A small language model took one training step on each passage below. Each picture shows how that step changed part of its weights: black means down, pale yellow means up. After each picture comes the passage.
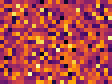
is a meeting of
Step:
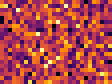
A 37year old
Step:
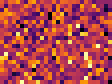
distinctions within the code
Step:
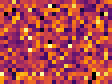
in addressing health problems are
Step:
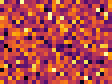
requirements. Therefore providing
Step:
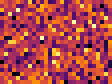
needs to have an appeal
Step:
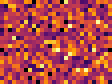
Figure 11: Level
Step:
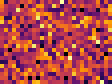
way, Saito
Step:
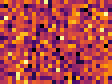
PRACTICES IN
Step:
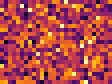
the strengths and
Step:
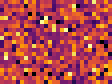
stage of HTN
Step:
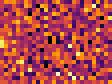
maritime fuels
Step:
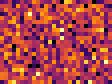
by white women,
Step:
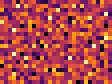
of Medicine and
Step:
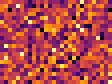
attached form?” -
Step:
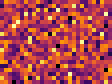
of California
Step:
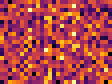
and light on the seed
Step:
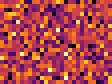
and consent to participate
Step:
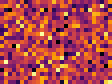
or leaves and other
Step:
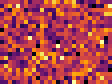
in the same household,
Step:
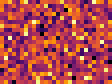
Environmental Management
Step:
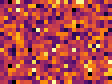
Module*. Final
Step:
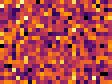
-procurement planning
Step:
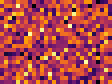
from section 3.2 that
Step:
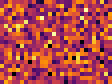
were reported to be male
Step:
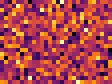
change in the thermal
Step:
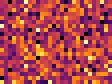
Magento Theme
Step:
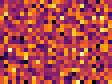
evaluation, we utilized
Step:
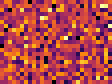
students to help each other understand
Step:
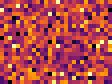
of well-being based on
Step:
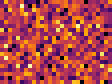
few percent, above about
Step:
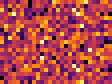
no manager processes).
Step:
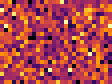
test samples. This analysis was
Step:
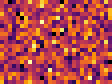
In humans, development
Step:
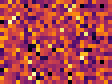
HACKE U.
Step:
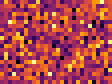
detector gently from room
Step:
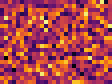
mentioned and you were
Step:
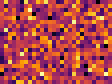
necessary to develop and
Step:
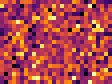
magnetic moment
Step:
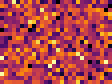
wide range of markets
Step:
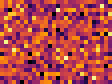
data and projects outcomes
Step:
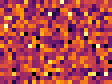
being used by an LLM
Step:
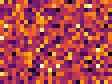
flowing or relatively
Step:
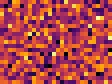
the perceived service quality
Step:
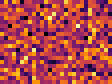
argues that this support would
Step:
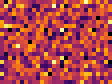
below to be kept
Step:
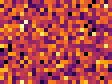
study consists of 100
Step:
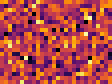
imposed Floquet
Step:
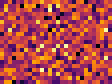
The announcement
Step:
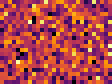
British Journal
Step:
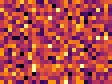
years age group. Daily
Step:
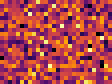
stroke and MSC
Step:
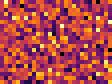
these compounds. The
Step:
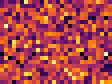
calculated by using the equations
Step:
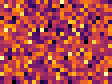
to at least one case of
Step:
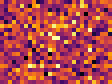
- Filtration unit
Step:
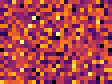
= "depth"
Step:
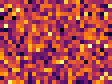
content of 4.44
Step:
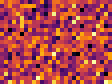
and DomainNet
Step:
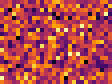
treatment process or procedures.
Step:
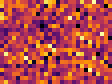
accomplishment had a
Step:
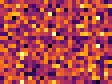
and Y.Y.;
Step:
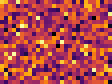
evaluated using Root
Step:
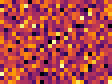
4. The study materials and
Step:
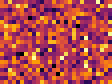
the source, we must
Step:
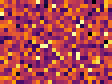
children wrote the word
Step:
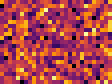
texts (including
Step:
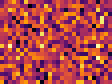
and finally, the economic
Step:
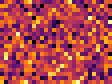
m², spacing was
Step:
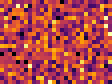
method used interviews.
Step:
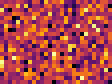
of the technical documentation
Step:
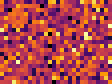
governments can develop the industry
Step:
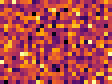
contain personal data?
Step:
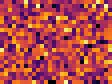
Pakistan is an
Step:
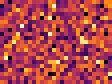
function of keypad
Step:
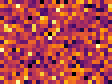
the candidate terms that
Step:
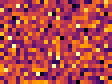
of CSR in different countries
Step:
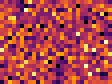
e-learning. This
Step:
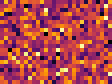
formed in the form of
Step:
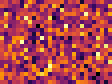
than being dogmatic.
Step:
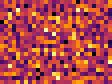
using the Spekkar
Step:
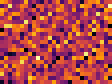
3 shows the preliminary
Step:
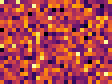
it opens up a job
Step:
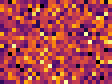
an essential role in
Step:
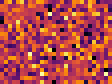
estimates requires that the
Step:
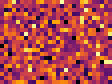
"Public long-term
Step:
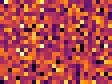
observations and resulted in
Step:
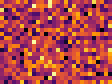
OSNR at the
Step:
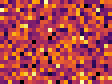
case some positive charges are
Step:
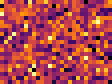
full trainings on the
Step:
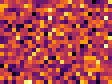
justly defines,
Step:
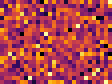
before it mentioned the
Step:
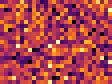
that they have no known
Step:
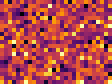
rats supplemented with
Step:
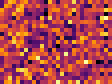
I was able to actively
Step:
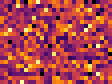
the government provides the
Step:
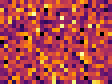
`anvio` records
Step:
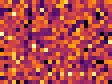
we can use following technologies using
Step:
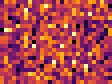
a zoonotic
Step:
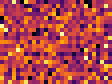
yielded mixed
